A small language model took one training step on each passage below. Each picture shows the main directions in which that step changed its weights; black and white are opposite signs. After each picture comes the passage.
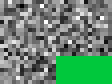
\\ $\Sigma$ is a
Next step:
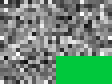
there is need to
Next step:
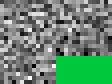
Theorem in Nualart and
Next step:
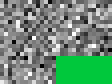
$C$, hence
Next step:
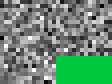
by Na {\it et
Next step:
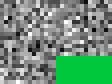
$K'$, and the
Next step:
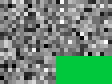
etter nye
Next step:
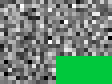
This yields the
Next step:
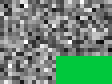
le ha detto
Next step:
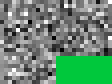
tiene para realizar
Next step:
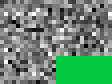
poor families.
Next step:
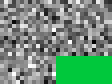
enough to show that
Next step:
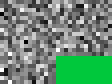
packet is given by
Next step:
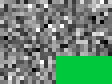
destinate a media
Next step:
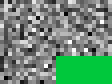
методів у
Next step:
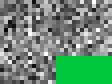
the solution $v$ and
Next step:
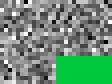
that appeared in
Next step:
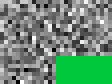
path planning problem
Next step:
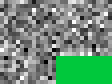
a linear numerical
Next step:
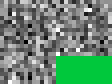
instead of the
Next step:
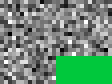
fraude in een
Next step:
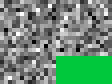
< \varepsilon_\delta$.
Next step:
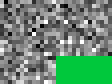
и применения
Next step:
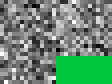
a importância
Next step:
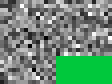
same direction: There
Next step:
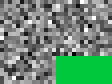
from now on,
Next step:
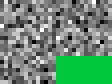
— было
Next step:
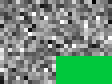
in $\mathcal{T}$
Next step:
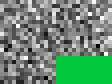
to $\C$ such that
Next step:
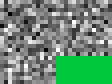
аорты и
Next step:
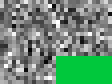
of the Markov
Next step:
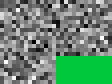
of breast,
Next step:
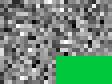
algunes de les
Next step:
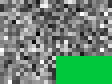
consider: For $1
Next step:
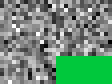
of the vector field.
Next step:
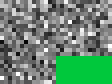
maps one of these
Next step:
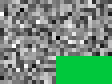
the slots of
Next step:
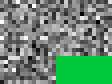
bugetar va
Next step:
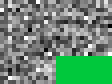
prazer, e
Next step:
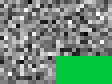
$$ \aligned
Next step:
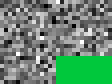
are offered by our
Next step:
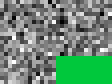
that the maximal
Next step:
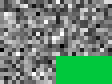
2: Tablo
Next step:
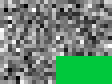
structures, can be
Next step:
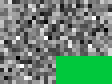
has four symbols
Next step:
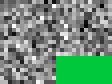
estimate just for the
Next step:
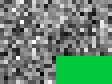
the shorter proof
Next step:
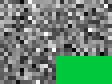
of bounded functions has an
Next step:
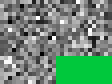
The binary functional
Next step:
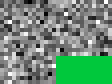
with reasonable
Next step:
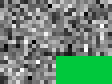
of processing the construction
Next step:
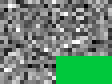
surfaces, \it
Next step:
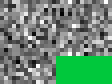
part of my
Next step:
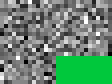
operator $M_z $
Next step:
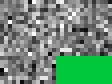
all simple functions, and
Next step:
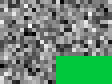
nas coletas
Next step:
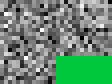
factors through
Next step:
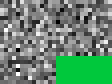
Hence this element is
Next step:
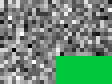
have a lower
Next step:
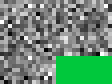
of practical
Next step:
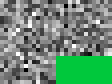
definir la identidad del
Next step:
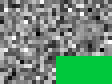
do paciente.
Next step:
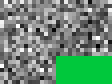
referred to as
